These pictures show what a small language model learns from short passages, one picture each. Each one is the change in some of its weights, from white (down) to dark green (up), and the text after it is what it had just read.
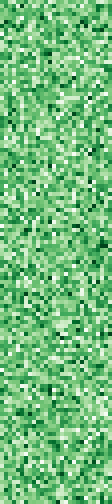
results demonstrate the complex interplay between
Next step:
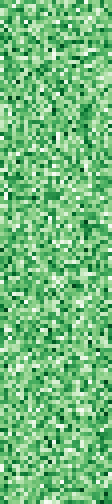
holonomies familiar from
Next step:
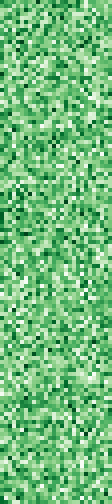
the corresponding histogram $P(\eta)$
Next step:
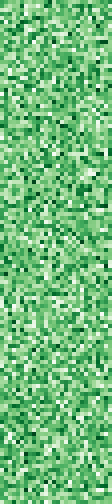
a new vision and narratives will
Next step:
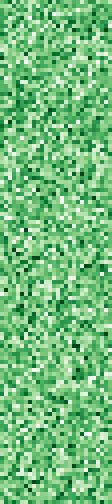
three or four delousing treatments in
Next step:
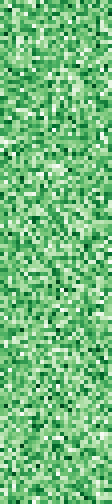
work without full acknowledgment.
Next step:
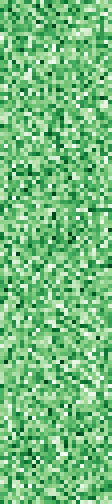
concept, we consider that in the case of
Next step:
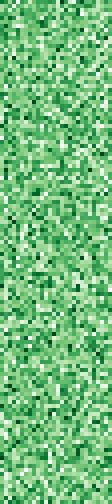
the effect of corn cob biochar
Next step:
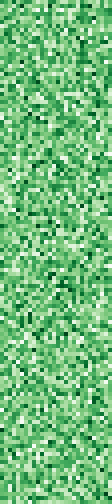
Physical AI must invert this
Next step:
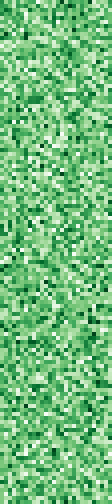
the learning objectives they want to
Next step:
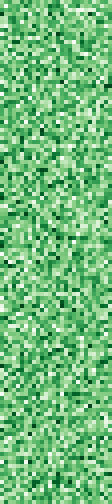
start caring for my daughter
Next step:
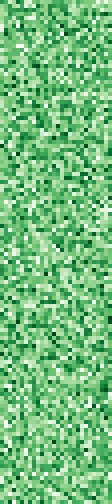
respects to current moral standards
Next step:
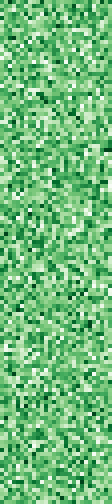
these currents can drive `action
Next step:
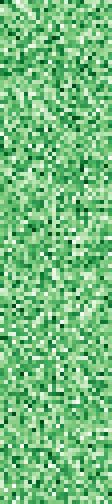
contradiction. If $b <
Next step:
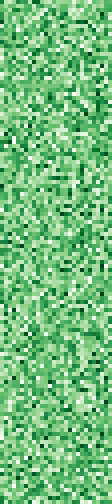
(i) and (ii) are
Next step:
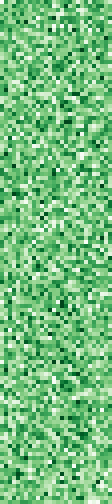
be written as a linear combination
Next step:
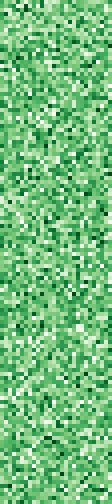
in the event of any difficult, large
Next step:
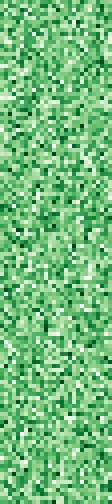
Communities in leadership, events
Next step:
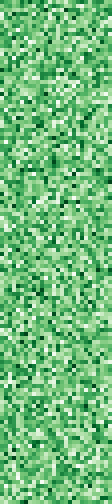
pressure and temperature of coolant. These
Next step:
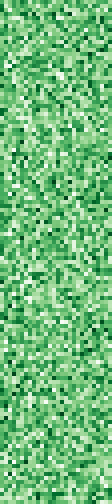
in about 20\% of the sources. \item
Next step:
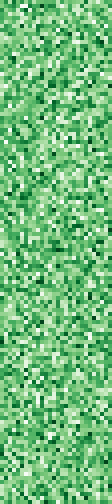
of nuclear effects in the different parton
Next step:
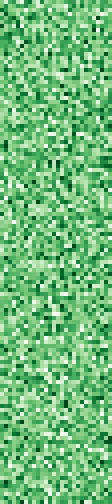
120 experts from 40 organisations in
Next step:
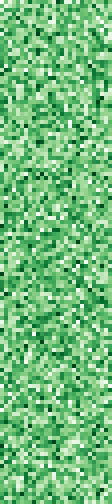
\bibinfo {pages} {187}
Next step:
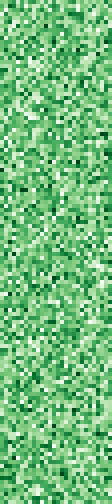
on the noncommutative branes will
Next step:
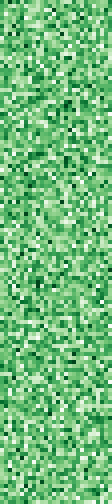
event in March 2025. The final
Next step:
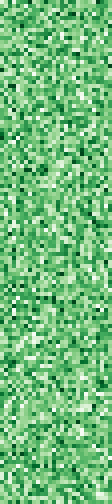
- 5) Kapur JN.
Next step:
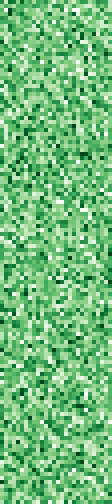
fraction $x$ or in Mellin
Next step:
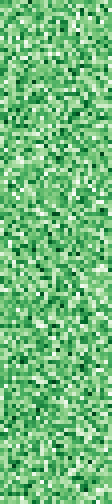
will help us to understand the validity
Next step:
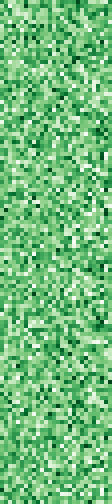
(trees, shrubs,
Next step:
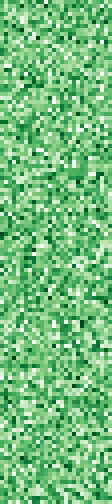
support: Wichmann, Adang.
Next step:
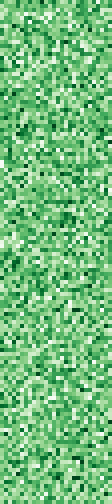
and in-plane momentum through
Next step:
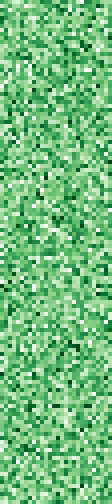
By sequentially opening these
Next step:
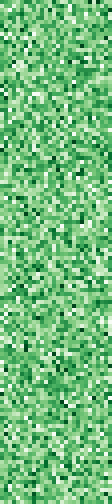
can be seen from Figs. 5
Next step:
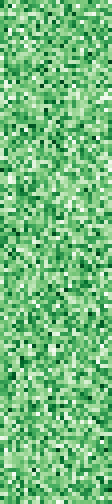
coverage from completed EU-funded
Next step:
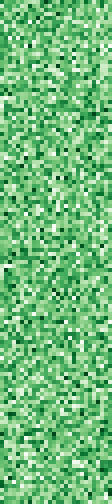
in 87 d. BB also was found in
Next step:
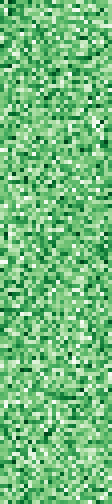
in China, the United
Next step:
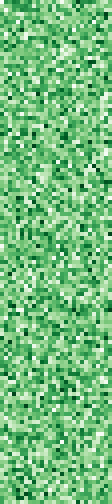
composite we wil use the method according
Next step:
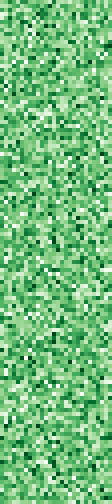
0.001$), respectively. Mean time
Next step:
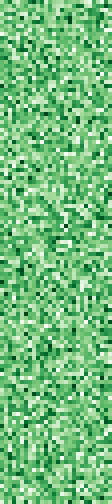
type Energy absorbed,
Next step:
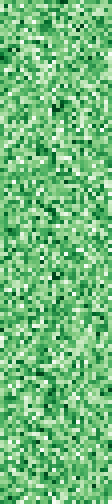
This application is better handled by the
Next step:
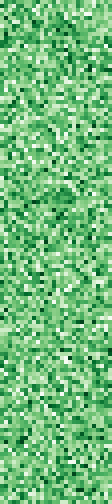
not low-$Y_{e}$ tidal
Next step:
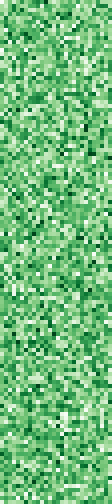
the derivatives with respect to $\tilde
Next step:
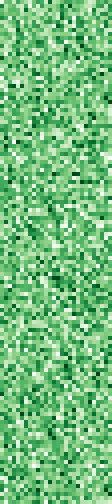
any skeptical opinions on the
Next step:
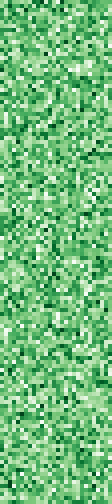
among different radii, and the efficiency
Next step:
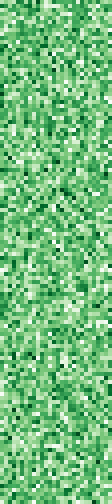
kidney failure AKF
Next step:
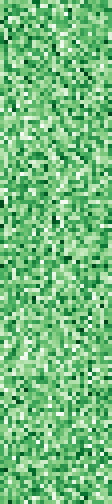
state whose measure of entanglement is
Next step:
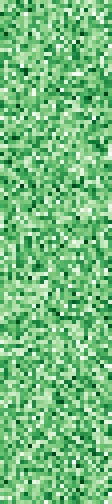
we have defined $f_{mn} = -
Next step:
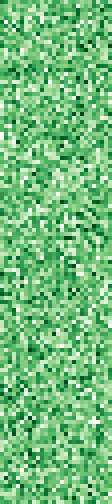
$1$. This suggests that each of the
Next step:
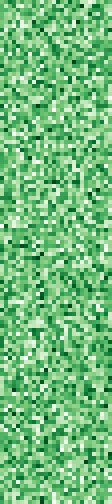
retention scores of male and
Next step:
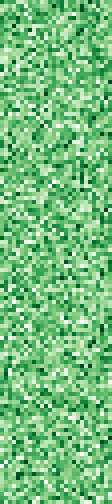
and Akkaya, Kemal and
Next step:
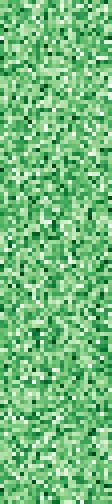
Notes: There is no indication in
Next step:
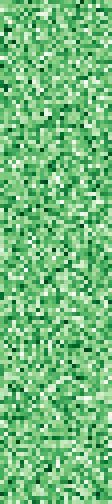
for which an out-of-copyright
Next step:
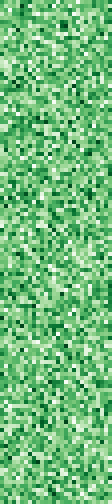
so its not clear to anyone , so this
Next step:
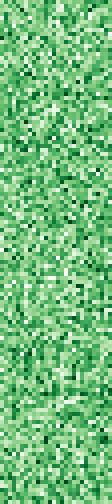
line denotes the expected measurement degree
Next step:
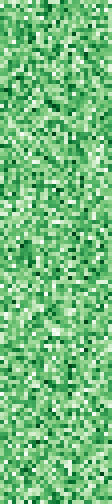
training as useful and satisfactory
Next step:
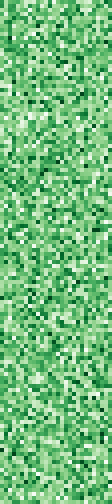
moment~\cite{a_mu}. Figure
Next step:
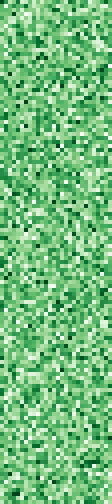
are three types of end nodes. The end
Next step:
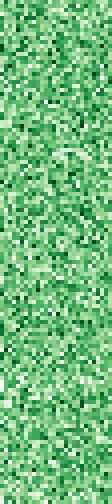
$\omega$ and $\theta$ as follows
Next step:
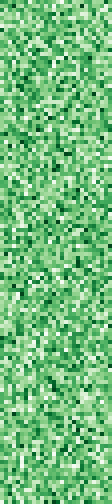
with abnormality in the function of the
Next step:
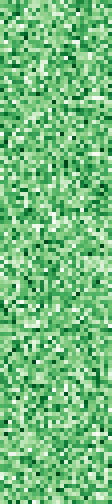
most of the wage inequality between
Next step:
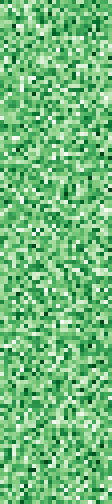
in a rising sSFR with
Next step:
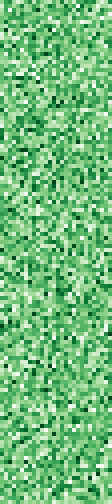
$\phi_{\bf p}$ and the potential
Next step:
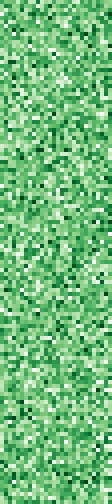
equal-mass three noninteracting
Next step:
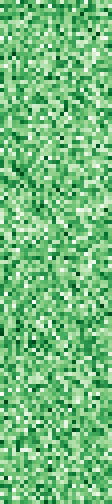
the velocity as a function of $f$,
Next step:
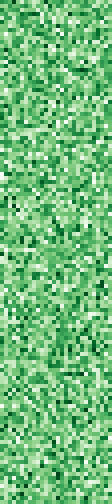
$n_{tx}$ transmit
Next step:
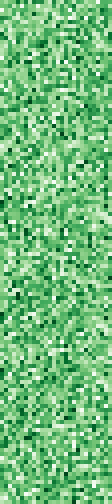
such that no low-level emission
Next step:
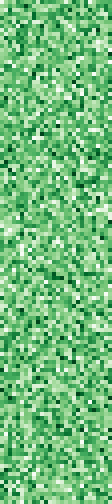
could be hazardous. This is
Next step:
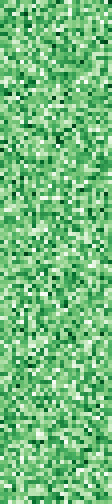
simulate the proposed intelligent
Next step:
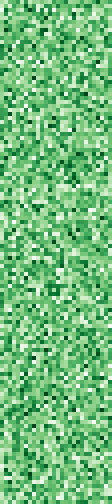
in a decreasing trend of TS
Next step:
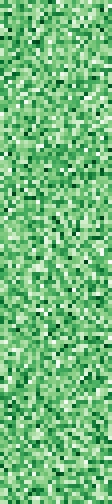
two negative minima of the same depth
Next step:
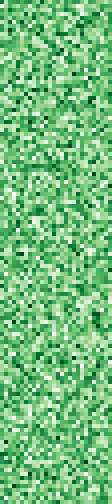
The patient tolerated the treatment
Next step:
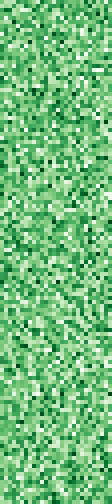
proposes a holistic management system for
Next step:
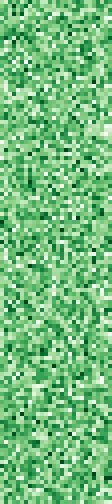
technique of leaving-many-out
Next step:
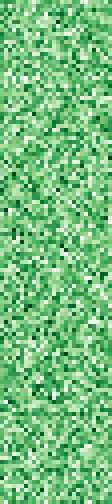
of the methods with different prior information
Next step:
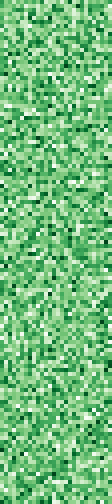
quantum mechanical differences or numerically
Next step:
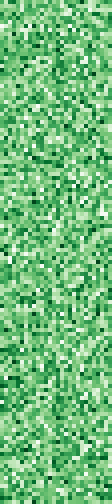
and $k_\perp \approx
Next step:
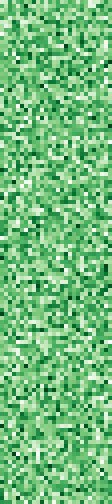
to some other nodes in the direction to
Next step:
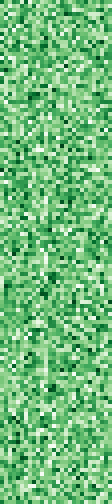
is composed by a very large but finite number
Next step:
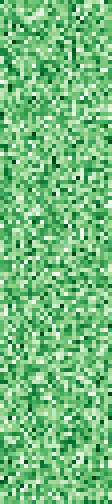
flow, ranging from 0.589
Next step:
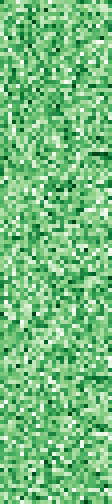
his two attributes of being.
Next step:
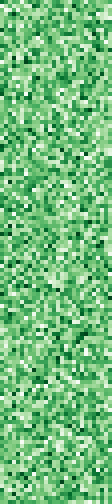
sharply, whereas as the particle
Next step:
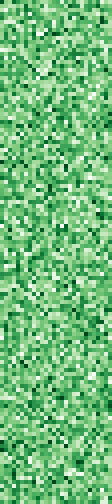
direct method, the magnetic axis is defined
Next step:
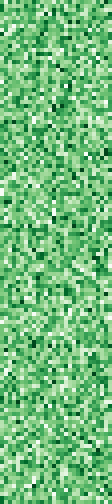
and reduced barrier properties. A
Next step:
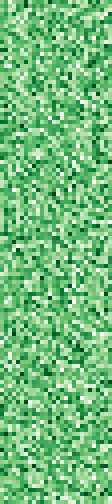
a file, or perform other manually
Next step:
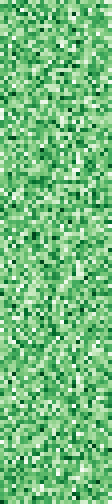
of a lubrication approximation -- a
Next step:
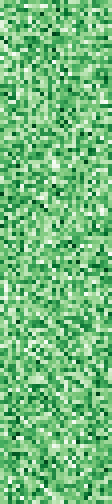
the finest and most comprehensive single
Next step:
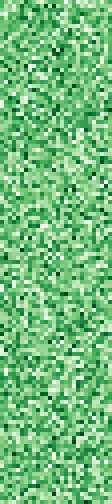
or more banking organizations into one
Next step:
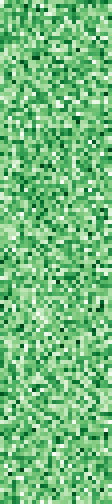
FORI strategy produced not only
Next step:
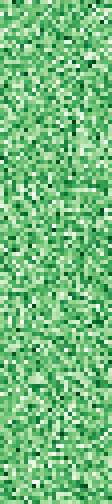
Ti-rich Al composite samples
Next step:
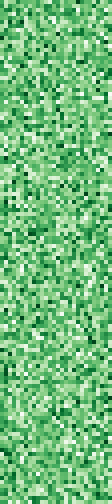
transformed the concept of national
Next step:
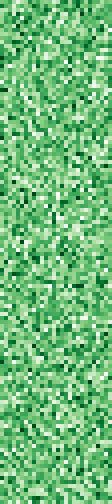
mixed with urine, fecal
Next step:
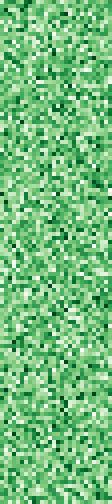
covers a brewing period with low
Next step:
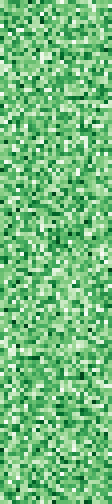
to reports from Kuwait,
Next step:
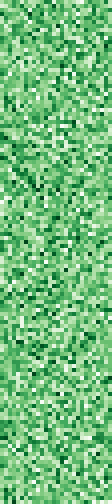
a sinc-function, and
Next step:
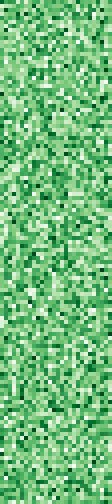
and \ce{CH_3OH}
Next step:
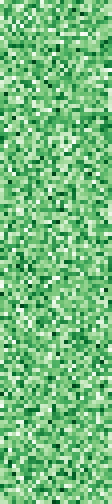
for our effective 0+1 dimensional theory in
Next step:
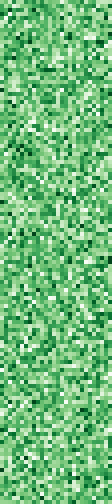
electrostatic levitation
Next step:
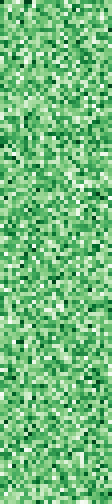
inactive.\newline (3) The
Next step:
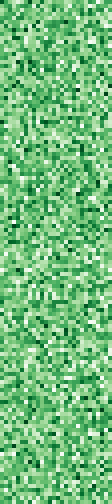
We therefore expect a power-law
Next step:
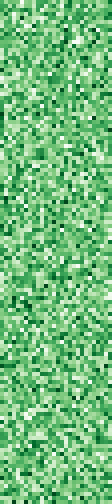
of individuals of high fitness score from
